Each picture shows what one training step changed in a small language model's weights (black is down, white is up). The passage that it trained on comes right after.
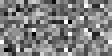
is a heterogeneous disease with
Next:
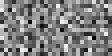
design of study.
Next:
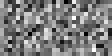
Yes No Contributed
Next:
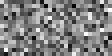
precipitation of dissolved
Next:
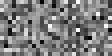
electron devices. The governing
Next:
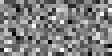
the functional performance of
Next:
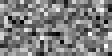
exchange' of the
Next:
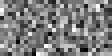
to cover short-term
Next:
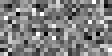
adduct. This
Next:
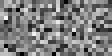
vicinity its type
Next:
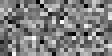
read the Torah
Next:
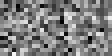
arrived migrant
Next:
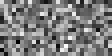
and comprehensive means of evaluating
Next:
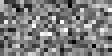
the internal marketing techniques.
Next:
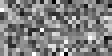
automation. After the
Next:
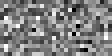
an important role in
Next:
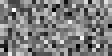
modified Harris
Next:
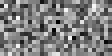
environments. In this
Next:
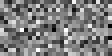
Findings: the
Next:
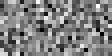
fresh consumption tomato
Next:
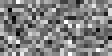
0.85 social relationships
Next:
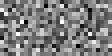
value of neighbours for
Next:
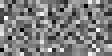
on this research, the
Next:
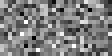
as it does not provide
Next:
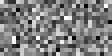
a correlation analysis of the
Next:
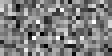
N Once Tw -
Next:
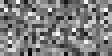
parenting styles
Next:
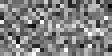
aspects (notably the
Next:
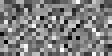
the part of the
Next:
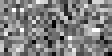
declare that they have
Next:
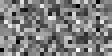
feature and model selection
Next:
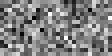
potential unintended
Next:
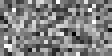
participants in the study be
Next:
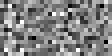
total effect of social isolation
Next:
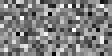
factor in explaining the
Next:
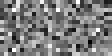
and σ_b
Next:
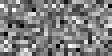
environment gradually morphing from
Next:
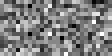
Description objective conceptual orientation
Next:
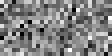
intermediate colleges. Results
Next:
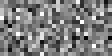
of concretes
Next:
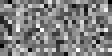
Grant Agreement
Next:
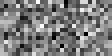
audience members listened to
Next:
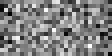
are several traceable
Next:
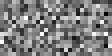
during early pregnancy to
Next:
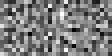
project aims to enhance
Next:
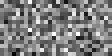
Medical Education and
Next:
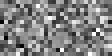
just the right time and
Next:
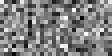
are declared in Figure
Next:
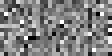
specific range of positive
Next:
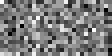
both data/models
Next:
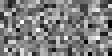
positive integers, which
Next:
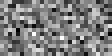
remains large also for
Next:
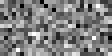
properties of particles and their
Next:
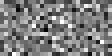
the protection of critical
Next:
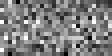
Short Name:
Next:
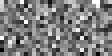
of various recordings ranging
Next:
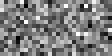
of a ceramic
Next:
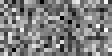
enhance white light.
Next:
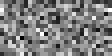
to and toxicological safety
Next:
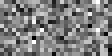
can be considered as a
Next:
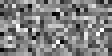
upcoding to
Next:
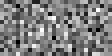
setting the cut-off
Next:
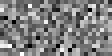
This unified response highlights
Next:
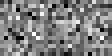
strictly enforce policies
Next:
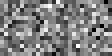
it was found in almost
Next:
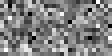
affecting almost all the impact
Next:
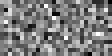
TO and τ
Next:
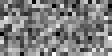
plays important roles in
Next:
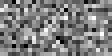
partnership contracts [78].
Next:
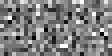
second experiment is shown in
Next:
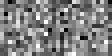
Processes, *Journal
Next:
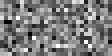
quotes can be
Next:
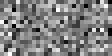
Shell File
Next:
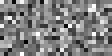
results. Figure 8 shows
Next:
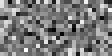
as Mediation
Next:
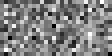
test the significance of its
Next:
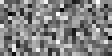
did not show the same
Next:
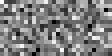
have started based on the
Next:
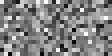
be discussed later on.
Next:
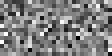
evidence to suggest the lack
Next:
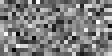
rich in lipids
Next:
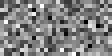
regenerative capacity;
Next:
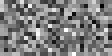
in which it is possible
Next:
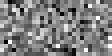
lack of savings
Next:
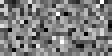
financial metrics to include social
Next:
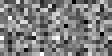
process vulnerable to dry
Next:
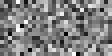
meal (called
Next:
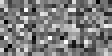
beyond stellar
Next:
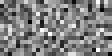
mechanical tests were carried out
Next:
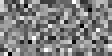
in the new position.
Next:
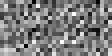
Article Comparison of Access Time
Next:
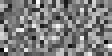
agony of the
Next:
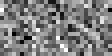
to intensify the
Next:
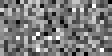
Feng Chen,
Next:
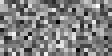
in schools, including gender
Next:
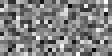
waste as the total volume
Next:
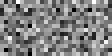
change is really not
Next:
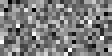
that they will either require
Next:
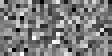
tonal targets to
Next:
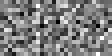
shape, Fig.
